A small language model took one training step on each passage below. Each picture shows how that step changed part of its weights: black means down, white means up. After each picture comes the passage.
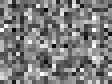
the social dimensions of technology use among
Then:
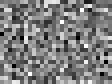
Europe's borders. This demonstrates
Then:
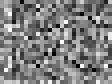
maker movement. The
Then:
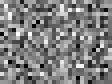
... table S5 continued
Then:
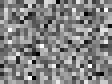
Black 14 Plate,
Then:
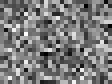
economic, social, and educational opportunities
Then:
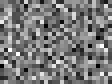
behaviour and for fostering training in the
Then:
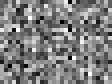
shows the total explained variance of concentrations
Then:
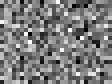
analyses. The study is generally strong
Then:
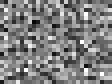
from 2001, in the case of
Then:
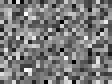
values of R and P produced similar
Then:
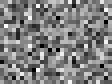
the hackathon with a
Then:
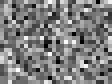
Curricula Management System and
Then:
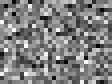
These structures span the left
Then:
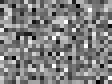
throughput in the shortest amount
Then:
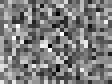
with BD as the chain
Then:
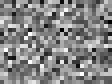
assumption is reasonable. The
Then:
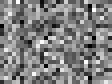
results were analyzed through the Quest
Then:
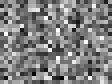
students and builds their confidence to
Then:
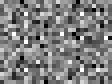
half life of administered drugs.
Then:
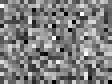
in Education, Sport competition organized
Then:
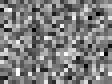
responsible for the respondent's
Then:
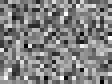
reverse path as stored in
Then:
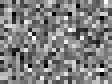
chances of success. 6.
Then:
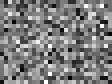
are most often utilized to confirm data
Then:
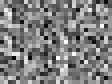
nature. It describes data and characteristics
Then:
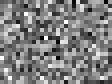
population and paying great attention to
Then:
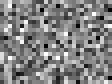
- Providing access to
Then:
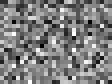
are constructed from the angles between
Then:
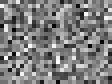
in an increase in CRP which
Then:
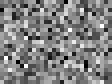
fermented locust bean.
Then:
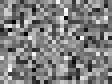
molded around it. A
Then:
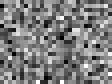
months after the discontinuation of
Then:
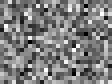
the low synthesis of ATP
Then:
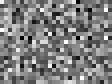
length of 2.40 m.
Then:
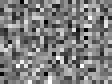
affective outcomes of intended actions.
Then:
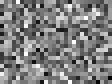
significant difference was found between single and
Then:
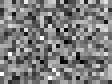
Environ.*, vol. 4,
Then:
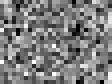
richer understandings of the
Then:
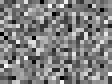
costs [4]. Where the
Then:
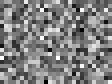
waterways. Environmental problems are not
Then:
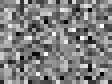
efficacy. Following the traditional
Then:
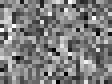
procedure. The results were expressed as
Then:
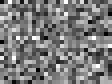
of conflicting sensor data can be
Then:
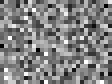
an updated version is available attached
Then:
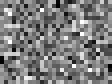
gastrointestinal tract
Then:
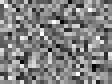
; rdfs:comment
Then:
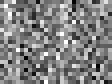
ed. Elsevier -
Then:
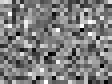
music instrument is based upon
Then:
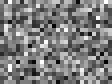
Ghanaian PIT within the
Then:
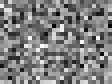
to the excessive use of drugs especially
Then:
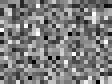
innovative ideas are provided with the financial
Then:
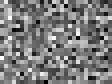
review) because that is the practice
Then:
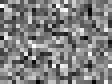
in addressing security challenges specific to IoT
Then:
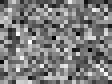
were analyzed, and parallels between
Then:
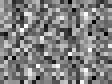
there is no difference between our gas
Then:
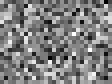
effects occur immediately, for
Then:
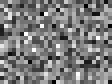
other, related non-material
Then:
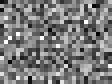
using the non-linear method,
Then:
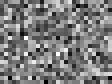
their permeability is comparable in
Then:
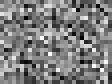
REC), Enda
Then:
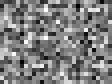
corresponds to the dataset's parameters
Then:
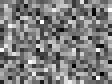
addiction survey and compare the findings
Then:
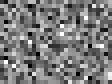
the outpatient setting for
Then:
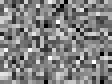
principle of objectivism in their
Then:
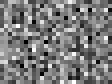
with GA. From this interaction
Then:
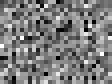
plastic strain tensor given by equation
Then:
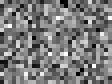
\quad (7)$$ where
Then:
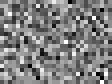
a factor that increased energy absorption.
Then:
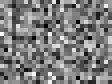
development for further heterocyclic
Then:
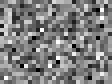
access for ground truthing.
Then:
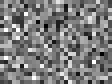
men and women pain patients at the
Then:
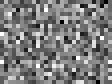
Viterviken in
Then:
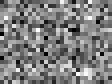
were found and emerged as cities
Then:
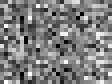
the UNSC over full UN
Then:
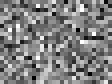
early age in an effective way and
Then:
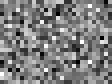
3. Representation of countries
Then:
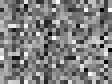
connects concepts that often appear together
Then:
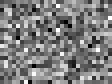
sustainable and developing it in the service
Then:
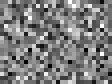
the calcium hydroxide curve
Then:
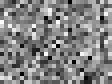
Additionally lack of knowledge or information on
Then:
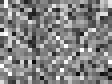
Global Journals Inc.
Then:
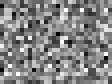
single target category. To compute
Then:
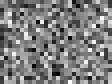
personalized and targeted offerings for
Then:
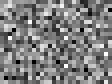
T. Keywords:
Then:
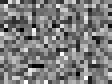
in deriving the best out of
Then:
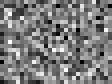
proximate and ultimate analyses of
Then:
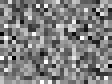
the previous 3G system. The
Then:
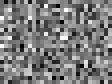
equation (4) it may be
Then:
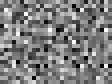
water bath. 20 ml of
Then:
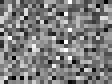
statistically, temporal order cannot be
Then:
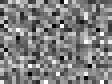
on Table I, the calculated F
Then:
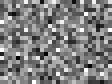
Methodology Development or design of
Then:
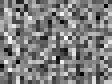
serves as a reminder of
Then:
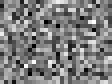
hypertensive patients. Positive
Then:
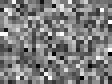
require a diagnostic work-up in
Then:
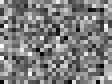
not only food grains requirement of
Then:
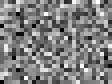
0.05 threshold for statistical
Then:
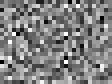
detect associated fungi of
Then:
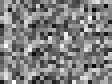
cross sectional study was conducted from
